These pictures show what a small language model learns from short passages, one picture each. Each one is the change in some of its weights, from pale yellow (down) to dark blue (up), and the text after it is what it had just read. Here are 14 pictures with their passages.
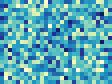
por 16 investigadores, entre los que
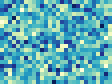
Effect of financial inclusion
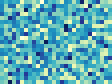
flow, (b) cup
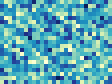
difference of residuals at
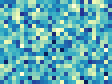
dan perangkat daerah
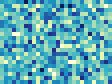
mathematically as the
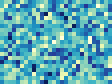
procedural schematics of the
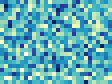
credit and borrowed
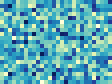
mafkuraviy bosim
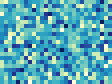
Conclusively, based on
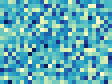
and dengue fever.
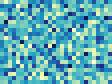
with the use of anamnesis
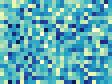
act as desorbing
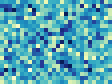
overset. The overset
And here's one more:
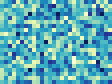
These data were obtained from a
